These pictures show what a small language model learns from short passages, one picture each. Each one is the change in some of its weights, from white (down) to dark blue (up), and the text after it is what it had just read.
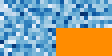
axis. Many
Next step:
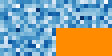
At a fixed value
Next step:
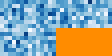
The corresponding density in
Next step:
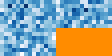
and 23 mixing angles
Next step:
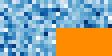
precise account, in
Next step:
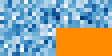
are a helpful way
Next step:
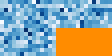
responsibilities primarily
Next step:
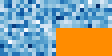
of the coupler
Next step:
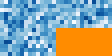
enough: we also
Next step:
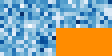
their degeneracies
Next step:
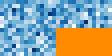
The choice of weight
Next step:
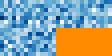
this paper, a
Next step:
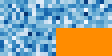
by a simple
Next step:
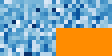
and differ significantly from
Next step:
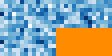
capabilities that
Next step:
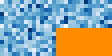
a function of the
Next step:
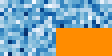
thus makes the calculations
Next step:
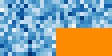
and avoid defect
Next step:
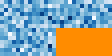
environment may change
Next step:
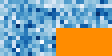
otherwise appear at around
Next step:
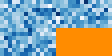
efficient solution for parallel
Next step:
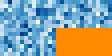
different types of data
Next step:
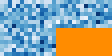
the counterparts
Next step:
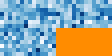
similar expectation for the
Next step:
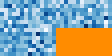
is affected by the
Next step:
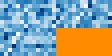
mesons. Such
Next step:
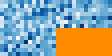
private communication.
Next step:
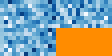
Myers for
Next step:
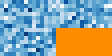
line), the data
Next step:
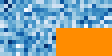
principle, no preference
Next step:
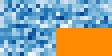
to solve this system
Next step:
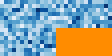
Nuclear Structure
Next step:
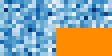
coincidence of the
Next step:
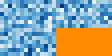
there is a decay
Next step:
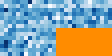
consequence on transport:
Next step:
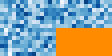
for any square matrix
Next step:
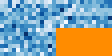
the experimental measurements.
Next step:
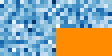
total number of
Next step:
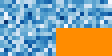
let us also note
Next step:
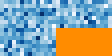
causal distributions turns out
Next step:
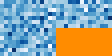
$\Phi$, and
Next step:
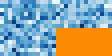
term we have to
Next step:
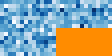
coding scenarios mirroring
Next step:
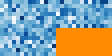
\& Moran
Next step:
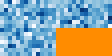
nonlinear effects during inflation
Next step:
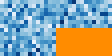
in the above holds
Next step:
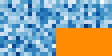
be the most
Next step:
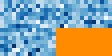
to believe that
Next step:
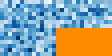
general the lifetime
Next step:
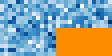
same HI can
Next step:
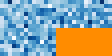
accurate in time allowing
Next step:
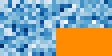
the Appendix.
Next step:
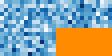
position at the centre
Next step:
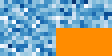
calculation (lines)
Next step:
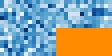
exactly what we
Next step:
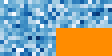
core, forming at
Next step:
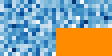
of samples and classes
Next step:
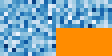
from counterterms
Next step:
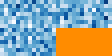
James Webb
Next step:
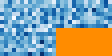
are after the
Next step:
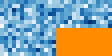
The existence of
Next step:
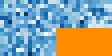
temperature increases when
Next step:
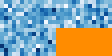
some differences related mainly
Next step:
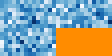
same values as those
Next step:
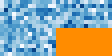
reduces to the expansion
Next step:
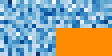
were performed on a
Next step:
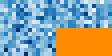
for the determination of
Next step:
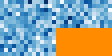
noted above, we
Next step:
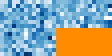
the free energy
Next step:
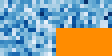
other end of the
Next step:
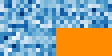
of different approaches.
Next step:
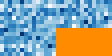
generated demand matrices with
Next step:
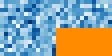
average burst duration
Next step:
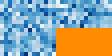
made logarithmic
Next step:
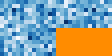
The translational relaxation
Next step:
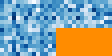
In this work,
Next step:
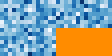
To further verify the
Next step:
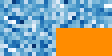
line up) depending
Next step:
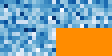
/H$ was
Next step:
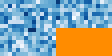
that this transformation is
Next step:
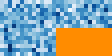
the generation of a
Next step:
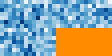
approximate total cross
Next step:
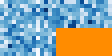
bag radius,
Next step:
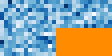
less than 1\%
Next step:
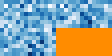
assumption that the
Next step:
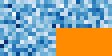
each other in the
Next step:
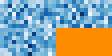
in vacuum by the
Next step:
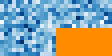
A robust catalog of
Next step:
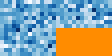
In the calculation of
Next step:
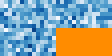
each with a fixed
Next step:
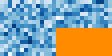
the point marked
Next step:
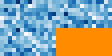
calculation presented above
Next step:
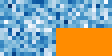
the formula \be
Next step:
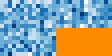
the Center for
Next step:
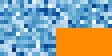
discovered to have a
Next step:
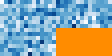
starting with the fermion
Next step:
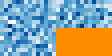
left) and assign
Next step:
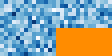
is to restore
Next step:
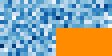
are several general
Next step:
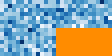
can think of the
